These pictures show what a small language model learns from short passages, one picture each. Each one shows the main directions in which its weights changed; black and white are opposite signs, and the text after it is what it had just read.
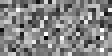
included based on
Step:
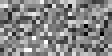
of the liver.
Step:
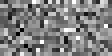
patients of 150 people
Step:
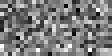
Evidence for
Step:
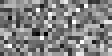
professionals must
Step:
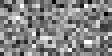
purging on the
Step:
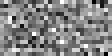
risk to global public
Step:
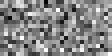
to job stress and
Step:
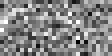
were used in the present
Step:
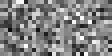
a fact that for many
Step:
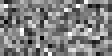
contact time of
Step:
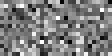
best statistical
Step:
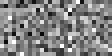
information of respondents in
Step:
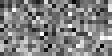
and the relative
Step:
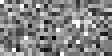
University Hospital
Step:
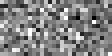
the lowest life
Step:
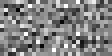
as cystine
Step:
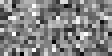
- Sandri
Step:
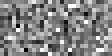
identification of the
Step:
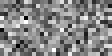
Design: A
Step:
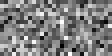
by the vermis
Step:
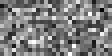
is on the left
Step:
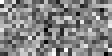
Optimization was
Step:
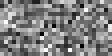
after the contacts
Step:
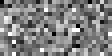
taken as a
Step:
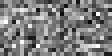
are positioned
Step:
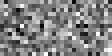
simple picture
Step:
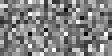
online classes.
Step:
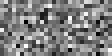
toward horrible
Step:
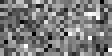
Data on which this paper
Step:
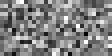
a lower than realistic
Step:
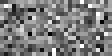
delete provider
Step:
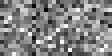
west, the
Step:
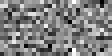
of the changes to a
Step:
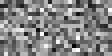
the soil usually
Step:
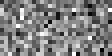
chelates of
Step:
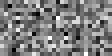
- Iraq and
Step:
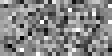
available to plants,
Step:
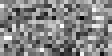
is a double
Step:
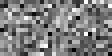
of flexible
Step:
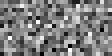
an active learning management
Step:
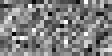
trend. We
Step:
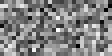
the search for an
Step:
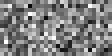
complete the process for
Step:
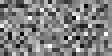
the opinions of
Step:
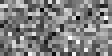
the disparity between
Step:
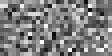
of the above groups in
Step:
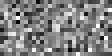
depth (scale
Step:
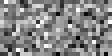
other actors including
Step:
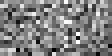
of a society must
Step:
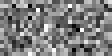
coefficients of
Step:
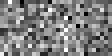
indeed the case
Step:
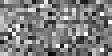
peaks at
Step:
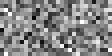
Performance in
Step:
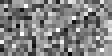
exploits the
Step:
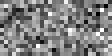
deposit from this
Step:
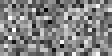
witnessing the
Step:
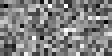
all composites.
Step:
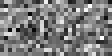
mostly interested
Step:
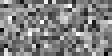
available for small area
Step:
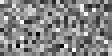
change eg improved
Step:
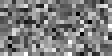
For $p \in
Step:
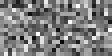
to peruse and
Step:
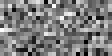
and sustainable energy
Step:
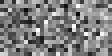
In the remaining
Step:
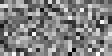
the marine environment
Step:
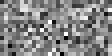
arc voltage
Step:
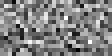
lower lobe of
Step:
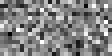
the combination of all
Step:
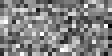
are considerably
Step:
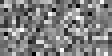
context, is a
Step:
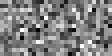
national, or even
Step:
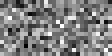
to avoid
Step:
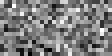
closer to
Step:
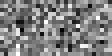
CSP approach,
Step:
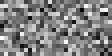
the most potent
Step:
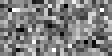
was formed,
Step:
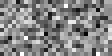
According to the
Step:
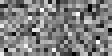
the researchers using
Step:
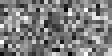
start building
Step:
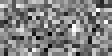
in this reduction,
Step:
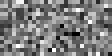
a regular task
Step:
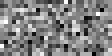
are resulted at
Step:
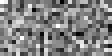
LPA is a
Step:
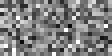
IRT model
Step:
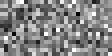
a cause of
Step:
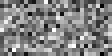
through the ground
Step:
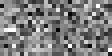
from Suapi
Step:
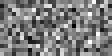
is as shown on Table
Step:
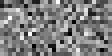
as specified in the
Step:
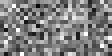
Ben M'sik
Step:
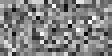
and environmental variables
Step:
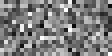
resulting in lower
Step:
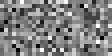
it is suggested
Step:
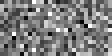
stages were not
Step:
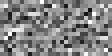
of traits.
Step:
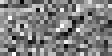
information is even more
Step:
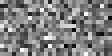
the incident
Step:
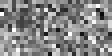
Cui et
